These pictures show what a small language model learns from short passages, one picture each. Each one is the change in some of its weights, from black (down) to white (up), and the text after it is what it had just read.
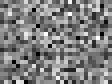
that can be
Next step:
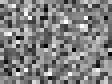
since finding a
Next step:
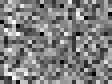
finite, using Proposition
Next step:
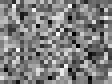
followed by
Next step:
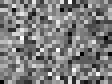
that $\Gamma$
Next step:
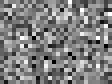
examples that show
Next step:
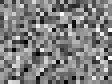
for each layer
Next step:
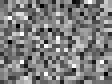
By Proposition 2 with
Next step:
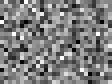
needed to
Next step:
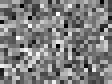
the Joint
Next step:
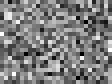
operators is not
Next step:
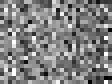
speedup their
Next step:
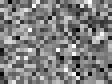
differential operators
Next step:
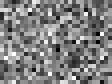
the classical
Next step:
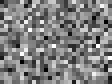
energy correction to
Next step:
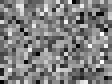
support. The
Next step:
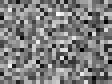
with their first
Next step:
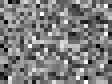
systems such as
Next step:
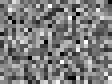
bases: the
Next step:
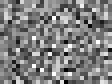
will be a
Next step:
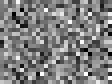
allows us to
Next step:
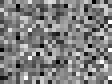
particular case when
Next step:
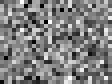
taken from
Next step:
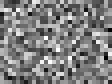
the time of
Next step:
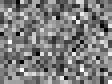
are equal.
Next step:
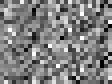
indicates that these
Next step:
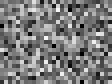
and $\partial
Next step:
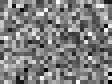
an error of
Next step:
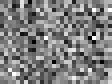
The only difference
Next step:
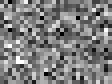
lattice parameter
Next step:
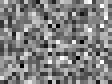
DFT analysis
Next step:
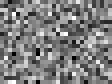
a particle.
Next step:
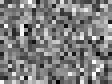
The convex
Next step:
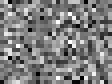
in machine
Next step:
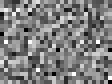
the highest
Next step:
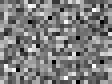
also needs a
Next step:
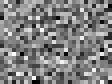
in this work.
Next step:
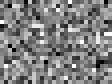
report the
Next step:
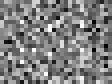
insertion into
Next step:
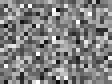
stores each
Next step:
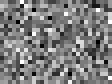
coefficients have
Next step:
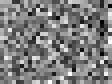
not difficult
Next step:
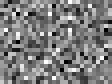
a signal
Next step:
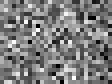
directed set
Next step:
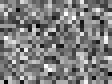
parameters are introduced
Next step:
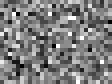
a small number of
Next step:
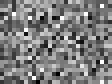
figure we
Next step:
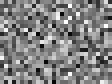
which applies an
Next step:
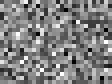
due to the high
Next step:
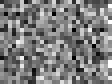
Since the forces
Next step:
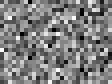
is loosely
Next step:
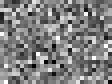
the notations of
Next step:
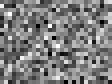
AMP is
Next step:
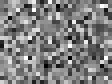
the supportive
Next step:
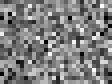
note 9 is
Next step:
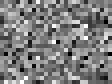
using transmission
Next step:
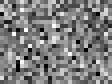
sources or that
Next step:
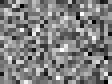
consists of
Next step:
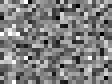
training, the
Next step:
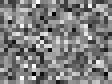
relations with the
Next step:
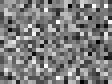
intersection of the
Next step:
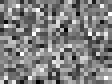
function at the point
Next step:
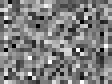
make position
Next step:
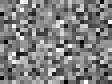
recently shown
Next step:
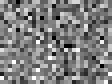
in momentum
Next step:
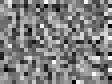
The second case to
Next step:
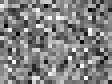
Note that
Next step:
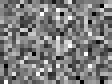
supplies and
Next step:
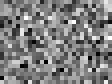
The resulting vector
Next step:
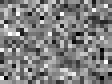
field, such
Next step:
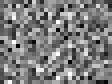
column of
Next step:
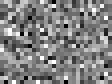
In this section,
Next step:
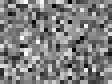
the audio
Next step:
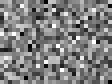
under countable
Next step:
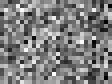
mean size around
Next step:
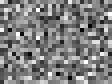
use an approximation
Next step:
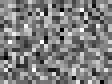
if they are
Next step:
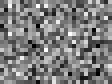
pole. This
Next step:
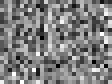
where the linear
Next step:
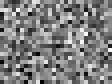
the proposed
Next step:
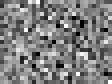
different way.
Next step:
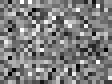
system designers
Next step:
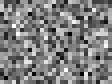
zero mode
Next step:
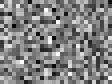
we analyse the
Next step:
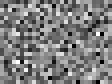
with a)
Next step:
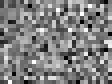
history into
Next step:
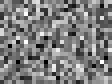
to verify
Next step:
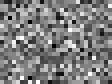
a recipe
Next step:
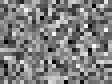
in part by
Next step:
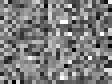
finds all
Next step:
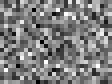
that are uH
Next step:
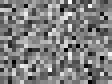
recall that
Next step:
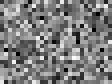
value at a particular
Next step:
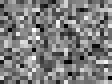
has an algebra structure
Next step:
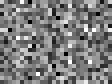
maintain stability
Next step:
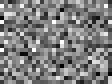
is often
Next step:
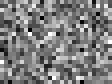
space which is
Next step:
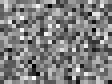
between kinetic
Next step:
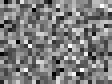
le livre
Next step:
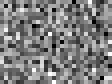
We use the
